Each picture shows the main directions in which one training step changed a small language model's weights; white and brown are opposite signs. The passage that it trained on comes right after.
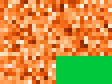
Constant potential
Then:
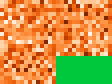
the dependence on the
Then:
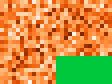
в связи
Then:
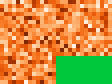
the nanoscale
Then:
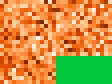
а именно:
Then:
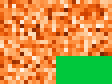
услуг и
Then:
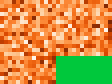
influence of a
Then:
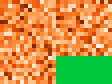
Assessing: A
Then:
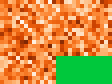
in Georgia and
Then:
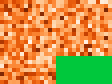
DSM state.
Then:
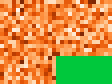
A transição para
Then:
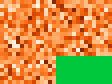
consistent with the
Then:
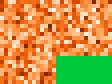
been implemented by
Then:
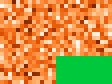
field $\phi$ that
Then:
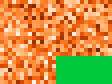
cases to determine
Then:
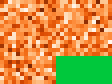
de Draders.
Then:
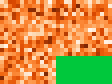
be prefixed.
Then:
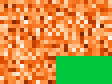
experiencing a
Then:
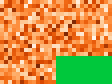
gapga ham,
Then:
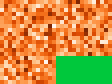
predicts the complete
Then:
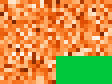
represent the fits to
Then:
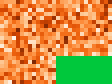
beginnen und
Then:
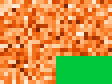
context, either
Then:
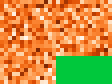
estos hay que
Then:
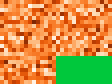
de mettre en
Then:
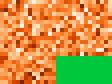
tangential to each other
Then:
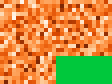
by replacing
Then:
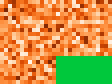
se presenta en la
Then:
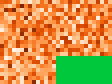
defined in the present
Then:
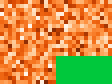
meson and an
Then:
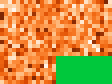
refers to a magnetic
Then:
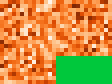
з печаллю
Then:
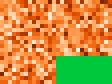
тому, що
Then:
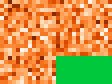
выраженности –
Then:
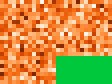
greying effect
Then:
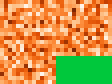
Hubble radius,
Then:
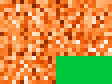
which appears in
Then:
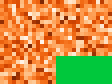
the equation of state of
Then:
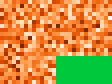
paper will be
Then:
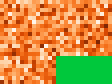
upper part of the
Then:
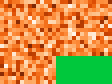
Forecasting Kamil
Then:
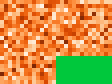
faster the particle
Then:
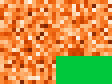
temel aracı
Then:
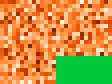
\be Z(\beta)
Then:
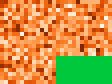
distance $r$ for
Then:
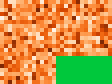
draw conclusions
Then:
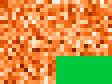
resulting one-loop
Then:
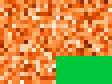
то очень
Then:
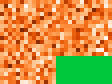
do not complete a
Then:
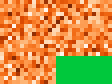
j contains the
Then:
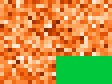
ensino superior
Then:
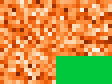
promuovere una
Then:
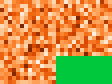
regions, but
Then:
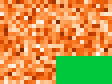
The purple curve
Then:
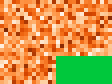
uning barcha
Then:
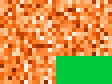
primeira diz
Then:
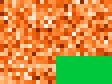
interactions shows a
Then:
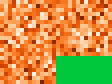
drop probability.
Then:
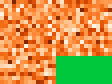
Also in Figure
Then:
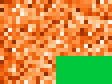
delle nozze tra
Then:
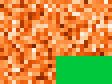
и завершения
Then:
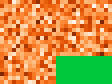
The validation of this
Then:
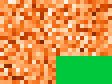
nineties in the
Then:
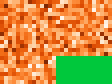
with the convective
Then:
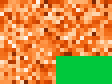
a software.
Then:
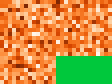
$\mathcal P$ and
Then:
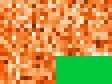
where emission is
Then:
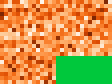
- сформувати
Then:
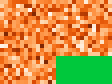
triggering the
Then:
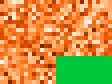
quadrat data or
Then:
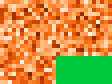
du personnel,
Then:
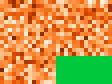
the the Maryland
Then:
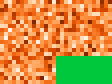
que se colidiu
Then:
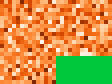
We will show that this
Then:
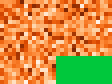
degree bound
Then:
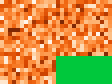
which is above the
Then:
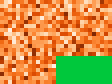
massive eruption
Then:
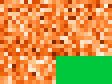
direct foreign
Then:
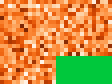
are evolved from
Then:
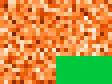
access to high values of
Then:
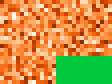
personnel sur le
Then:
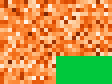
thermal radiation to
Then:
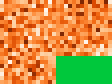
словарь /
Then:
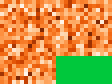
this subsection we
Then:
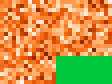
locations in all 50
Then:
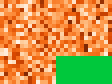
thus is expected to
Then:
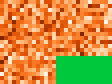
an important role and
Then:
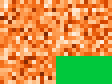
to recover the
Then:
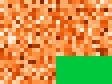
Z \, Z$ is not
